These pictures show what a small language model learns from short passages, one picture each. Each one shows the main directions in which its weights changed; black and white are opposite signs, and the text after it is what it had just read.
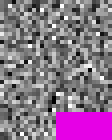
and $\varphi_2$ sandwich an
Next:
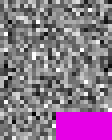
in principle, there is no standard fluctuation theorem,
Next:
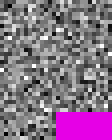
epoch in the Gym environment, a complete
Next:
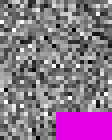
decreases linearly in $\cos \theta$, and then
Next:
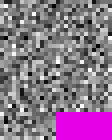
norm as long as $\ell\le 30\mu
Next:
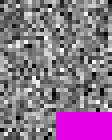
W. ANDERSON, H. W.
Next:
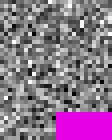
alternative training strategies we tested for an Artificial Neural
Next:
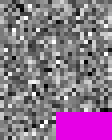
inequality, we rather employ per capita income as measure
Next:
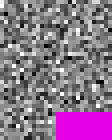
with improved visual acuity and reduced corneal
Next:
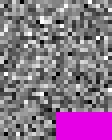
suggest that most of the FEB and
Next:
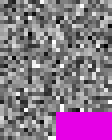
benefits, black plum remains underutilised in
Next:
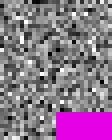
occupational goals of Government Science and Technical
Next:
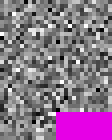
at a much steeper rate is observed. This
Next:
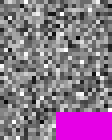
number of layers in $z$-direction
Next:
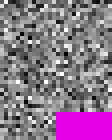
copies of the density matrix the order of the symmetry
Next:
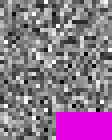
simulators coupled to the STROBE-X
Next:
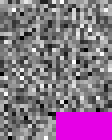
The numbers at the isotherms give the values
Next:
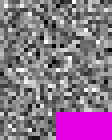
are vasculitis, malignant
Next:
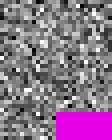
which should be the thrust of every leadership
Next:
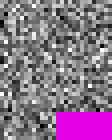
is capable of reducing the accidents' number is
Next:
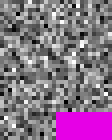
between stochastic control and dynamic games. \newblock
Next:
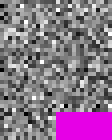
experiences of publishing academic books open access Case
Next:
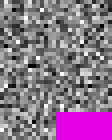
of the order of $E_c$). As a
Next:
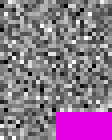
node. This opens an ambiguity and
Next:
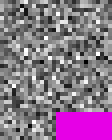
AOA + RSS + TOA &
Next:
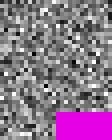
system into a modern, rescue-oriented
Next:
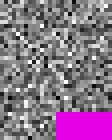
idea progression. Clarity is attained by
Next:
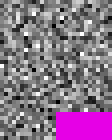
the FQHE at a fixed filling factor.
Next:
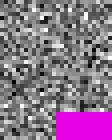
turns determines the properties of the material. This description of
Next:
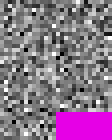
this complexity, the group of midwives in the
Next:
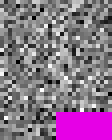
the ratio of observed return and the return predicted from the
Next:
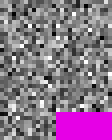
national cultures. Contemporary globalisation
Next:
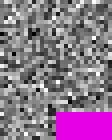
a tabulation of the participants' gender, it
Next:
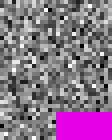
the demand function can be assumed to be more complex functions
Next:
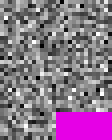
the HLLC solver is employed, the
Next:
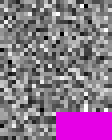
as the channel. Similar to the conventional spin
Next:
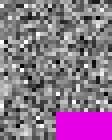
Xu 2018; Pinto et al.
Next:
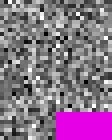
is another important direction. In summary, we have reported
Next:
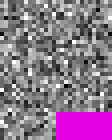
training model. The process of using Mixup to
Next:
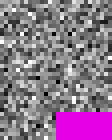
the data points with respect to this linear calibration is
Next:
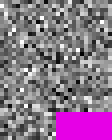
much larger than the vector boson mass, effective theory can
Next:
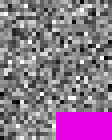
going to present the gas-kinetic scheme with
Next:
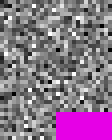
for some more the shelters were not effective as
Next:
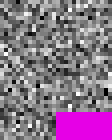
to make tracking adjustments. \item
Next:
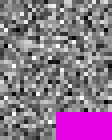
the study population while perianal infection
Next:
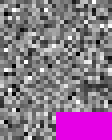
the dyonic/magnetic case. \subsection{The
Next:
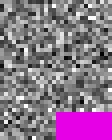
reviewed for academic improvements. All three patients were
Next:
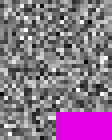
the army was severely hindered by the
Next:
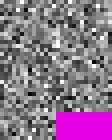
gridless DoA estimation algorithm for NLAs based
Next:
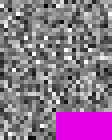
indexes are pruned. If creating a new
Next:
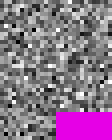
an elective placement in the Simien
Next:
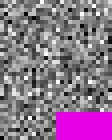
resonant frequencies, such as: 650 MHz,
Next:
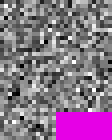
changing rates between Apple and IBM, which means
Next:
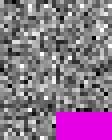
\mathcal{T}$, thus removing the singular behaviour
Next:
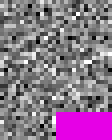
M M L H H The linguistic data
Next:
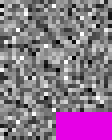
polarities are connected by a horizontal magnetic field.
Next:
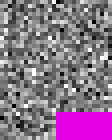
objectives of the projects analysed centre around creating sustainable,
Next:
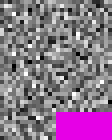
and context-aware computing to provide services based on
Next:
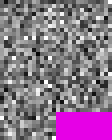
This shows most of the people in our society are
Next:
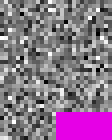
coincidences subtracted, red line is the values
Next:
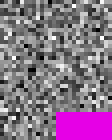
R4 count-rate. We then subtracted
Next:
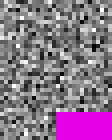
change of angular momentum, i.e., a combined
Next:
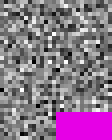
temperature. However, in the presence of a magnetic background
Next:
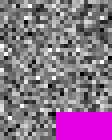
a negligible fraction of the final state energy. \item
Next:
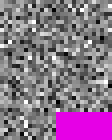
as well as the different spatial resolution of the two
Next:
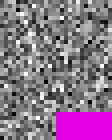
the sheer luck of leaving his educational
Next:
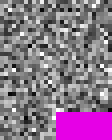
plot the infrared then Origin graphing
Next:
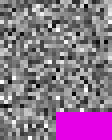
process, but still we shall refer to this as the
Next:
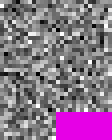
pronunciation in interview, including
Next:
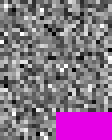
of the studied ejector configuration [13].
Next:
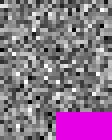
saprobes and are decomposers,
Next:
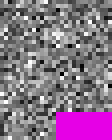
The model fits the measurement data well for the outer
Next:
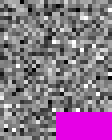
TX element $n$ in measurement $k$;
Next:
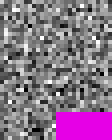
of Bhaktapur District
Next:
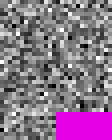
analysis of the sample size per country. A threshold of
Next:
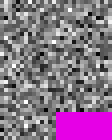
to mention but the four are some of the
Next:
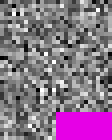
of the event using a Markov Chain Monte Carlo
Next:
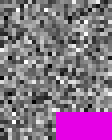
gluinos are decoupled (direct collider
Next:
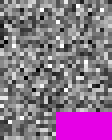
that converged is larger than that for the simulated
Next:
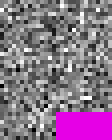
of Newman, 2006, and Rosvall
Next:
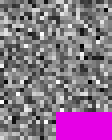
may not be so high. It is especially important to
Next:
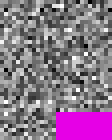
$\theta_i$ on the lattice together with
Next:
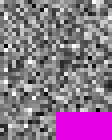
by the BS until it is received by the
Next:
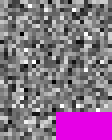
an explicit focus on land management impacts in the
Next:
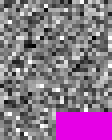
harmonics. Extracting the $TB$
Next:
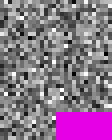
is important, e.g., for creating documented
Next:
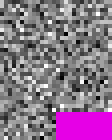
oscillation in the LO phase directly.
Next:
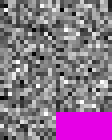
50\% interval spans over more than an order of
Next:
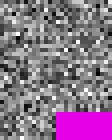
distribucija gubitak je
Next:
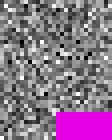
landslide velocity model that includes the lateral
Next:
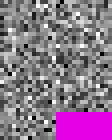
inside natural cosmic-ray sources such as
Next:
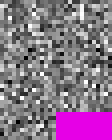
woman entrepreneurship socio-economic
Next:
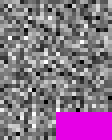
effective against organisms with AmpC- or
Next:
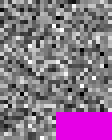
that the cost of defending against adversarial
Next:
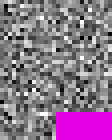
required ICU for more than 10 days.
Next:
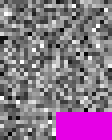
The training school was attended by 82 participants.
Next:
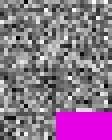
(essay #36). Apart from simply adding
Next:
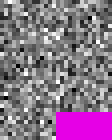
\alpha }$ & ${\small \alpha
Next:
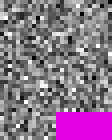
to the phenomenon of spontaneous symmetry breaking.
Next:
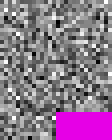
how AI-based translation relates to them is presented
